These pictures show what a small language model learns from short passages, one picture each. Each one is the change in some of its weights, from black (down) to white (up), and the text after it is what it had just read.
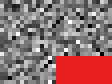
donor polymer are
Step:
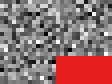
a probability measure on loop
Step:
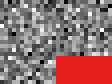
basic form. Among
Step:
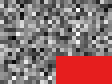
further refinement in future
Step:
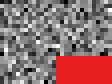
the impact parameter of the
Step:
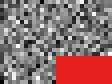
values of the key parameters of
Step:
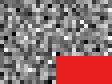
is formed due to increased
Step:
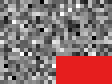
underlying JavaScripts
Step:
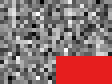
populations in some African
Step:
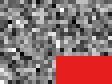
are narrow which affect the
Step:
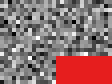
Figure 9. Photograph
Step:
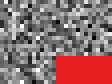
Both experimental and simulated data are
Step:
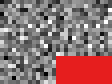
then the reduced surface area would
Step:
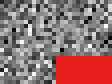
and Optical Coherence
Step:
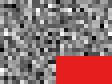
to grow and develop.
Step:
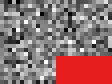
Furthermore, a general variation of
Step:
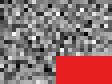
the Notes User,
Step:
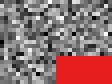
a duration of a few cavity
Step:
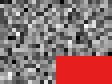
the information associated with the
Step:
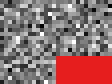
August. The
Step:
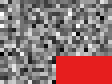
at 4 t: validation in
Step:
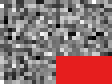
for precise determination of its geometric
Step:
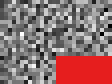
and Machinability of
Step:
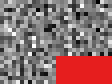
doublet, compared to our
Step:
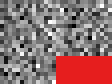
and outperform the standard
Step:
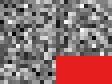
The X-ray of the
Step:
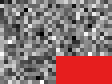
the dataset size, enabling the
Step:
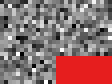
of quarantine zones
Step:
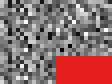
regression problem, methods including
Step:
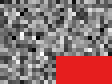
as the response and all remaining
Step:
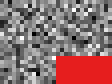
The fit results are shown in
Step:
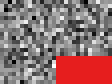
example, in the poem
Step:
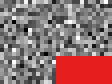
tip combined with optical
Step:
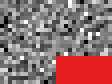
that point had been generated in
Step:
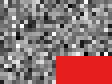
dispersion of the experimental data,
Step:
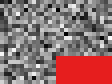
the degree of Master of
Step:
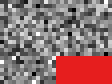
of calcium oxalate
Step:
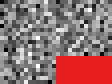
and 0 the best one.
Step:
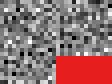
difficult to put in place,
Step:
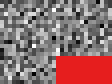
audio, the better the
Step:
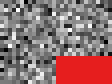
both $d$- and
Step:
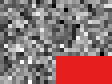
are usually equipped with an
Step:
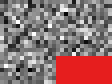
UMa contact binaries
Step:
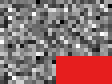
make apparent the Wilson
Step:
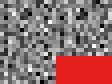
conducted in accordance with
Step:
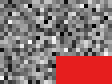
The single-sided
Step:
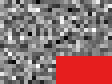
more forward directions. We note
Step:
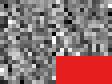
becomes a haven for
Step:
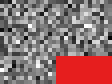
the German language the name of
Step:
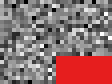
bonding. This research
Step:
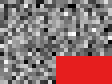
used in spinning,
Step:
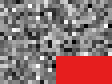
got a ruby
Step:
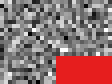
An Efficient Frequent
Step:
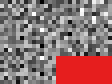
approaches the interface. Specifically,
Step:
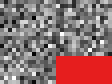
in one-to-one
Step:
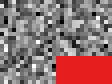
for a satisfactory
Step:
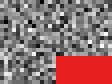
formation of multilayer will
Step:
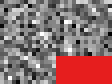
(sand A, C
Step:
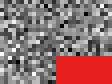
exploit wave phenomena to achieve
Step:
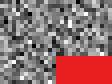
long as most of the available
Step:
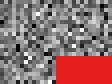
atoms of the CN groups are
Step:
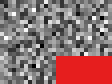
and screen printing with standard
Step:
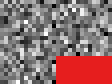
scenario seems to come out by
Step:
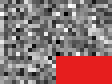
task, rather than empirical reality
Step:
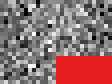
on this basis and shown to
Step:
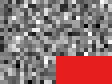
Ground Truth
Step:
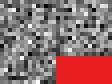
be easily detected in the ground
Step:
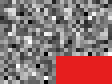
bin counts with those obtained
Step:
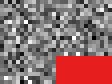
field is found to take place
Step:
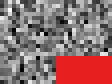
following theorem which is a straightforward
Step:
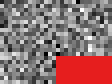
in the period January
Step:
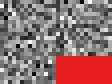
was capable of improving the soil
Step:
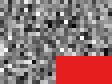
1). Only one
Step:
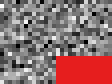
impacts of globalization
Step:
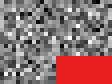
fast ability to make important
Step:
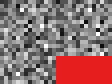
and levels of the structure for
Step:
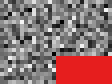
initio* MD
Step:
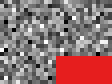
at 60%. According to the
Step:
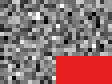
et al¹³ and
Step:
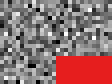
The shape of gauge symmetry in
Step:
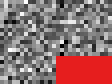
ICTs and internet
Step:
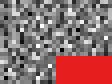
in accordance with
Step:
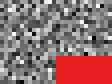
receive kidney
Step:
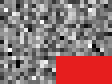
kelvin and mole
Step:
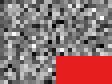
gas}$. These observations can also
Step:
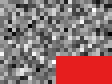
contrast, we only use data
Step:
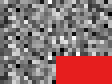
indicates that there is a transition
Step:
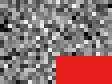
that the left tail of the
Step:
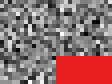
their regulations, and for
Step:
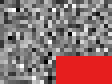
to the surface. These findings
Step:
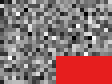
the first dataset, we will
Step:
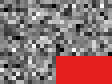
bol,\ spec} =
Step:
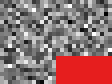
neighbour. The output of
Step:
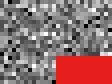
axis. The transverse particle density
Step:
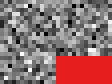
The power supply is a circuit
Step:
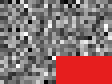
measurement time, the density is
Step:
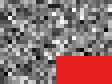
completeness correction is that
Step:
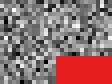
more specific the ten senses
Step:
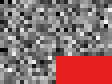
Regarding the latter, there
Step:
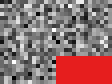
type of symmetries. For
